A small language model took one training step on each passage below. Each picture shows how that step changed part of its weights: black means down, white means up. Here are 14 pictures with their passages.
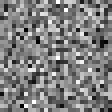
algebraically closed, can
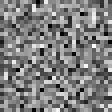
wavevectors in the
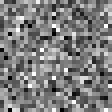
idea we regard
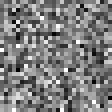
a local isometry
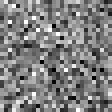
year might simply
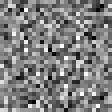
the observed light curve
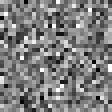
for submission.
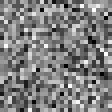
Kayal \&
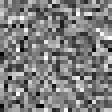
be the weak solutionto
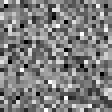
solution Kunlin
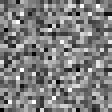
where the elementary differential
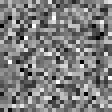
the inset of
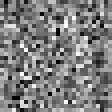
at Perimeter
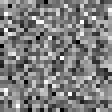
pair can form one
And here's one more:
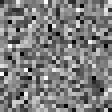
all be tight
